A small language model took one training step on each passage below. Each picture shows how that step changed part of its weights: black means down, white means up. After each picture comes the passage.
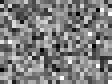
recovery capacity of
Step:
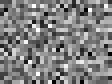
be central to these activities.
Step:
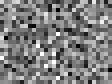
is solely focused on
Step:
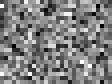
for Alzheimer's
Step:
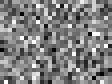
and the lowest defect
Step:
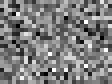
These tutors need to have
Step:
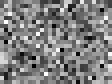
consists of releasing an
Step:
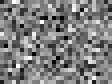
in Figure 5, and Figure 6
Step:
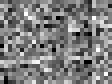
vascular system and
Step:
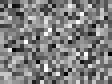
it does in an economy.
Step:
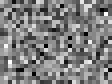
indicated a direct and positive relationship
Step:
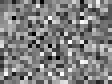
side DD_2 will
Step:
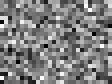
skeletal 34
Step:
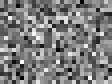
each other. The interaction of
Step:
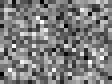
their export potential, the following
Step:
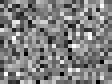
product reputation,
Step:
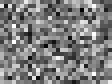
and the corresponding
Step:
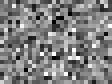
“attentional weights”
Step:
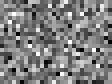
the single mutation
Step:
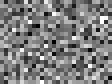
second example we may turn to
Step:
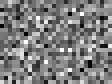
experimental experiences,
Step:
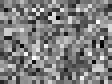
China ⁴
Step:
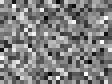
compounds such as
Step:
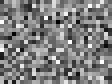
efficiency. Identification
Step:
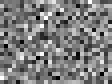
shown that climate change is reducing
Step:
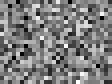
long isoforms,
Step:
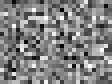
spacing, and 12
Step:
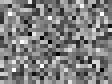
of *Vamana*,
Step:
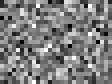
challenges must provide a fair
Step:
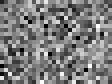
many developing economies across
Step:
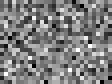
neural tissues,
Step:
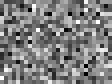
the material according to different combinations
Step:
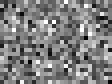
are to reduce resource
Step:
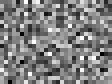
forum to promote these
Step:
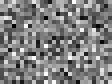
to repeatedly perform the
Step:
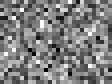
levels are used as a basis
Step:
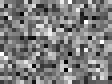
shown by traditional wood
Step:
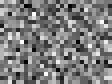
deep feature concatenation
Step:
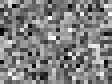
practical applications. -
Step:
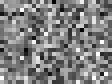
to control this movement
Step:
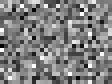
using 2FASE in the
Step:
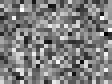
Estimation The prediction
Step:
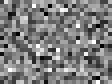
phylogenetic analysis using
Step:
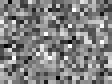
in the buffer.
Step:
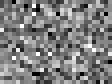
\quad (2)$$ Where
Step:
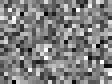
goals (for whom and
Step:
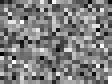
of cyber incidents associated
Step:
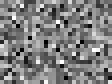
reduced to simply using
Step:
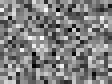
proportion of cases of
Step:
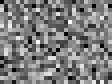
4. *Reading
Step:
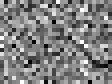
ordinal data. As presented
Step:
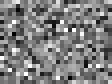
unexpected problems
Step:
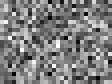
the efficiency of sources and
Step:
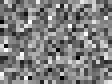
and private building
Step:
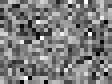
farmers and affecting the
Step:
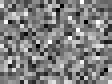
were further incubated for 4
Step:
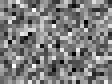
people's interest in and knowledge of
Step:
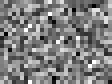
was 6.5 years for
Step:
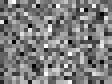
different from the properties of the
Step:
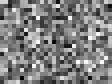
Parameters of the
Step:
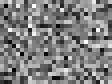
of the eruption are
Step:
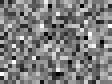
who are preparing to
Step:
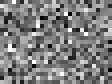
2015 and was lower as compared
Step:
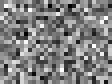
concept of art”
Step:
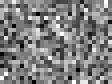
of loyalty can be
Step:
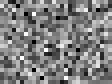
In Morocco, one
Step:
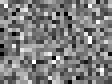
C 1 s peak of
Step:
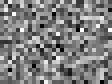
as Toll-like
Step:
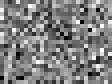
granite rock,
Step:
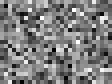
be performed? Research shows
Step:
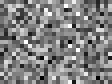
or dataset, and usage
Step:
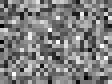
of modern technology during the
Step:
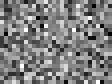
ppm, 3 ppm,
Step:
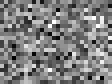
current population of the region is
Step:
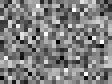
in view of the broad
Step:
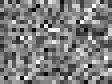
241 All the values
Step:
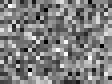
the epidermal
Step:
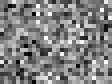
Industry analysts are
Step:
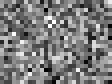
allows for better integration of
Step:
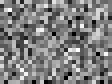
harmful chemical
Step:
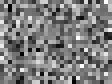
Ed. Dunod,
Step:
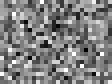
of cosmos 18
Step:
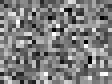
the pandemic. Even
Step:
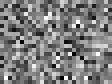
clear solution was obtained with an
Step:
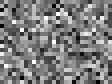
case study template was
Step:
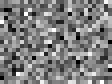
efficient and reliable
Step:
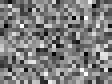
Banks usually ask
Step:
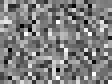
series occurring in
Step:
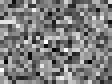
size of an object depends
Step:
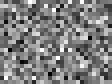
was applied, the total sustained
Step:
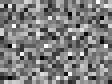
and research departments at
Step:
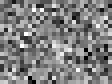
experts are trained on the
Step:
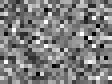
also referred to as
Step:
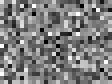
(Found: C,
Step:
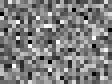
the required ACH
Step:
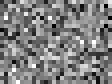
fat and protein
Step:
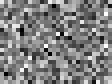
recently, geometric
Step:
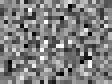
properties, and measures to
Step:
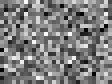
to better performances during our
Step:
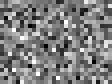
improvisations, touch
